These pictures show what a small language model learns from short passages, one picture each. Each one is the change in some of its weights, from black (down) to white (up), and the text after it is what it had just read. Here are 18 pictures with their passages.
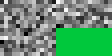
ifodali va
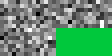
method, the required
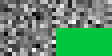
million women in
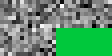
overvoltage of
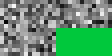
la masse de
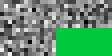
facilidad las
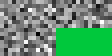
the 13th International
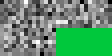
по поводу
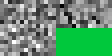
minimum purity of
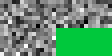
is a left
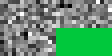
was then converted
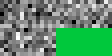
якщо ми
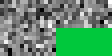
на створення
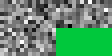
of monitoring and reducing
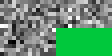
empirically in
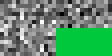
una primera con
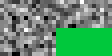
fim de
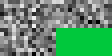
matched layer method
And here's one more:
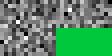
serum protein
